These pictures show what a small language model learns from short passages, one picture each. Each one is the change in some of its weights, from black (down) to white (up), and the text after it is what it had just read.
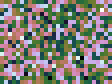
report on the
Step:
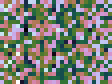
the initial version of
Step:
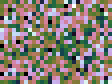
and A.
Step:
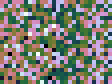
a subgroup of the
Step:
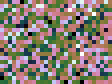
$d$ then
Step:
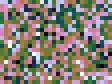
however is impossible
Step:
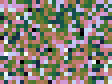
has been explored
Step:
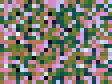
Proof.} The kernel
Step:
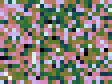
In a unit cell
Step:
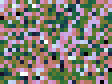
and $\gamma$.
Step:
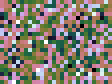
$\beta$ is
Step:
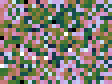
are defined}
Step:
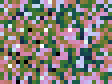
principle of Proposition
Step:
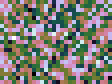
that $\partial
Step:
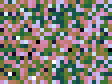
t)\] But it
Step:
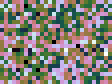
our proofs in Section
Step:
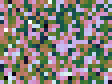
not provide direct information
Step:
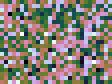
used our own
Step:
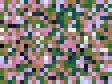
of the analytic and
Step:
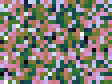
the following five
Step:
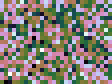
of individual algorithms is
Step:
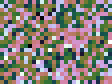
particular, one can
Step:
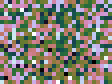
cross diffusion and
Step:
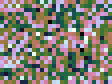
which the problem is
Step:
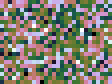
causes of power
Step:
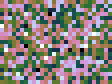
critical points of the
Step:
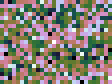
context, we
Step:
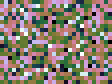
= 0$ which
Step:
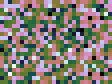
degree $d$
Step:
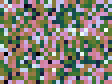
these values, we
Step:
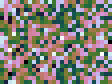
we studied this
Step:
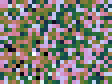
do not know how
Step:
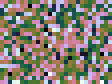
order to make the
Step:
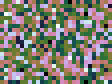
derivation tower of
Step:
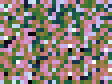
the bounded-below
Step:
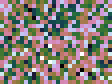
that $\nabla$
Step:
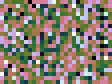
ANLS algorithm
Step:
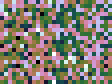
for all objects
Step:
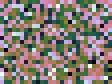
Applied Mathematics,
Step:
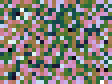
concept is an extension
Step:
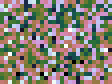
the type II stochastic
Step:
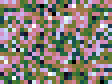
\indent Gran
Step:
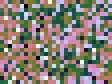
main theorem to this
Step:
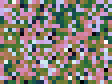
\vec x,
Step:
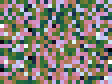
propagation of
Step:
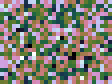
the generators are not
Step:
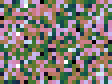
A$ such that
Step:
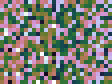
a set of
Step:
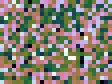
The formulas are quite
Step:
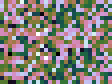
of fundamental weight of
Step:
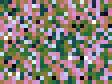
both players play
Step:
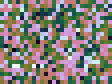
use these in some
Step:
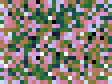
shown that the
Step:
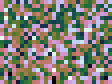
be described by the
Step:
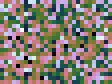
the cosets of
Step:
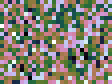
whether our theorems
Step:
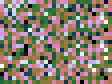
$u$ and
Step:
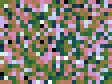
after some algebra,
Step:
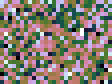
we have \[
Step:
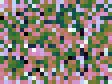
and straightforward computation gives
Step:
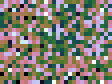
M$. A vector
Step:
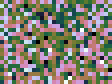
well-known classes
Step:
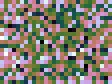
of the system with
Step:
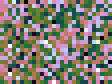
are equal to zero
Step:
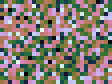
structure. The spectrum
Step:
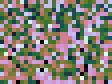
some conditions on the
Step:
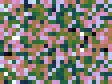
the end of this
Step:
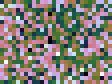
class 2,
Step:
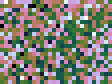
vanishing 1-form
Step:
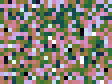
research was supported by
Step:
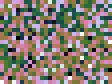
there exists a unique
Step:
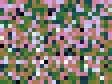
projections in factors and
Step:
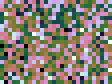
to this relation and
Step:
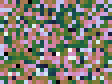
By taking norm,
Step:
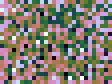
with a random time
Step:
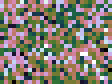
of Kahler
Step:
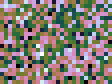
case that there exists
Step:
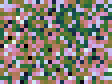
case. The most
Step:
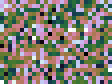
where we put
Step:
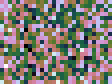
that the theta functions
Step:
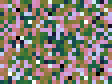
form it is not
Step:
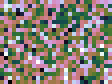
lines coming from
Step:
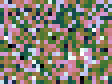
once the limit relationship
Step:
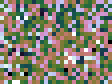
estimate for the
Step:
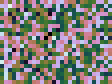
those in the proof
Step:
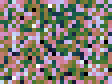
Roe scheme
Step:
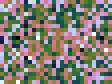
the acceleration
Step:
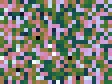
bound and the fact
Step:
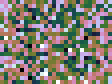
that these equations are
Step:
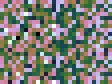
a family of
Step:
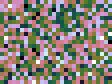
this procedure we obtain
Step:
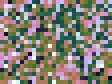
illustrates the sets
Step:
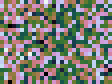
of the well
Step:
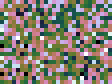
to each other and
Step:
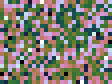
words, any such
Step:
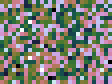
any of its
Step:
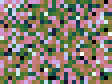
$W$ is
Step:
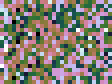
as a consequence of
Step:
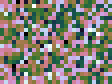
have seen above,
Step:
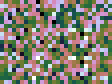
by taking the quotient
